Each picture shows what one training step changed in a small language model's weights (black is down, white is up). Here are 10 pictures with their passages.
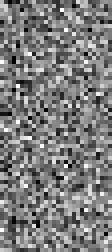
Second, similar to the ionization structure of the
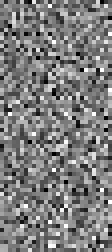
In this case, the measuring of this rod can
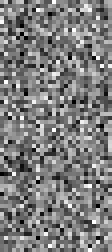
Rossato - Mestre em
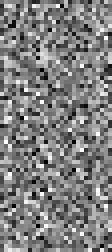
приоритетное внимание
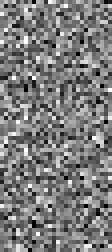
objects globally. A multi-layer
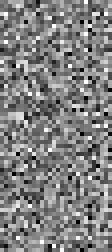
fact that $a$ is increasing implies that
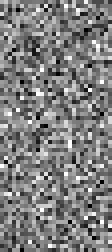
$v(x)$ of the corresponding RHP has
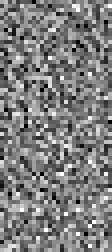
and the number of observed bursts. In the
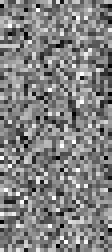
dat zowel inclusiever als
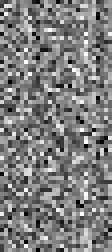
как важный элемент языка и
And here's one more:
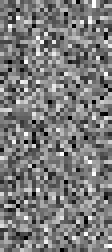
are selected to evaluate the performance the proposed
